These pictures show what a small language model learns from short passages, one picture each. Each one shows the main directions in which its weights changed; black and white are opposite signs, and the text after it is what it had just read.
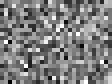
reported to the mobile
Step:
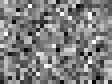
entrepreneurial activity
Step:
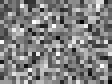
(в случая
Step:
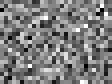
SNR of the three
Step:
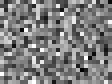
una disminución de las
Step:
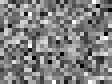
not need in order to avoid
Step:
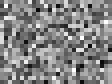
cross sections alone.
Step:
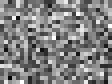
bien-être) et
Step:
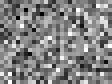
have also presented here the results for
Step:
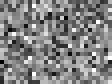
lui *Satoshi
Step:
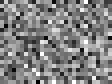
- Última
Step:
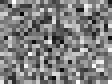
ўқувчи билан
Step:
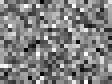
yod tavsiya
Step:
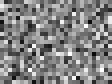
was performed at the National
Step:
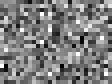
зміна кількості
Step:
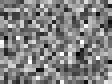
\par \noindent (2)
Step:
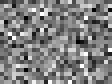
short of providing the
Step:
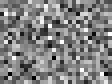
background can be neglected with
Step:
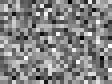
primeira etapa
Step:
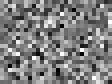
be regular as well, which
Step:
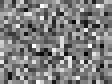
da não discriminação em
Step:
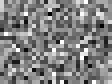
al. Metastatic
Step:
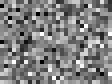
água deve ser
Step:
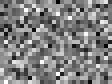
conhecer o nível de
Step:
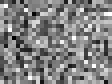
$v_c$ and
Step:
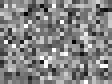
survey strategy, the
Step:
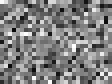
va kengaytirish sari
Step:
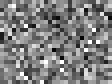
fairly good agreement
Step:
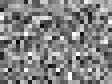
F.12.opis I
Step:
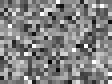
and the planetary separation
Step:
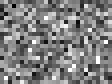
respectively. The DOCP
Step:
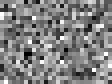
The second one is the existence
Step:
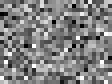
star age, which could
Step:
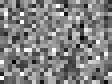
el diseño de
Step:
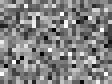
Rev. Lett. {\bf
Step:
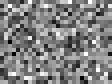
function of the gas density as
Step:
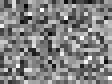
на основании их
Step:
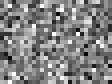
composition of the vaginal
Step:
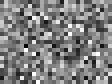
and Statistics,
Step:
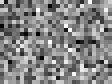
de l'avarie
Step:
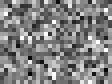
ўзи чуқур
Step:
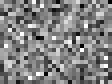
su inclusión en el
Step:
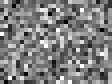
afin de suivre la
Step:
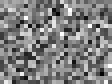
two cells join
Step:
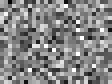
source star, and $\fr$
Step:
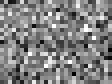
Maslova. \newblock
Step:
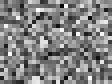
it was shown that a broad
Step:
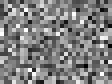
same for both structures. The
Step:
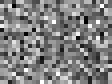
explicativa de Max
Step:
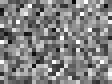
deepfake și
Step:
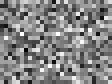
years of teaching
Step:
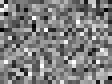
oshirishda muhim
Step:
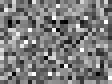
o‘zbek adabiy
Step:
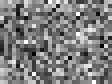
de concreto. As
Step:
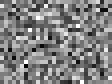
belang om vooraf
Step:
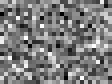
xos, o'ziga
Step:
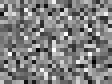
obtuvo buena
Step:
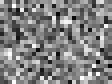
e non influiscono
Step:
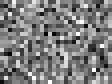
(the set of all qubit
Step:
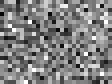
pela tarde, sempre
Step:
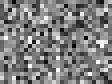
therefore it is the resistance
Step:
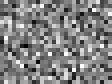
} (\bibinfo {year}
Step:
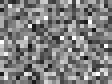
Abbildung 2:
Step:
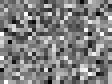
ve tutuklunun
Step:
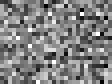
produção acadêmica
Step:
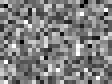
it, preserving global model
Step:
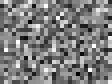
between carriers. On the
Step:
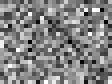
kundalik hayot
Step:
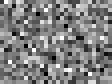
traffic congestion or
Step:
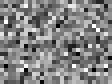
the optimization. The optimization
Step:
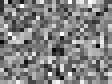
equations contains two pairs of
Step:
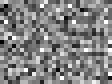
os professores podem
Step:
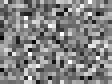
of recent star-formation or
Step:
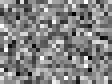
the well-known
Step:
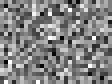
large extent this is due to
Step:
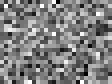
in terms of the evolution of the
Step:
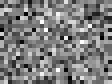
o'z zimmasiga
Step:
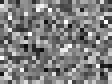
received treatment
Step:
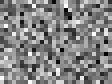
no estudo de caso do
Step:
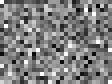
sufficiently accurately to
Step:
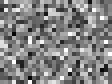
\LEP-Z and
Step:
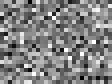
that the mass-weighted
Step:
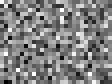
the conclusion that compositional
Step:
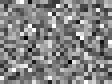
histórica e cultural
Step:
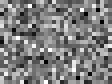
desse objetivo.
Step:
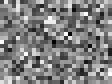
componentes celulares.
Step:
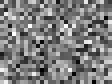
16* se obtuvo
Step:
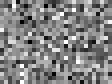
в том числе
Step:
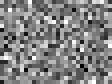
ante distribution of expected values.
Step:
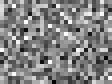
indiquen resultados con
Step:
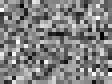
Mg and Si.
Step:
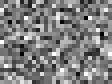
The buffer after each physical
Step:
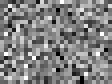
strong interactions--- one of the four
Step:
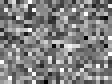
reduction (DR)
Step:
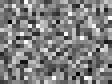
yang muncul ketika
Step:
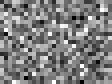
perspective, ML
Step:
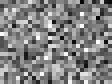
on equal footing with
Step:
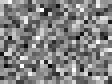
found to be much smaller.
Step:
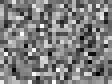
profiles in some HII regions
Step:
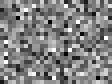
обучение (blended
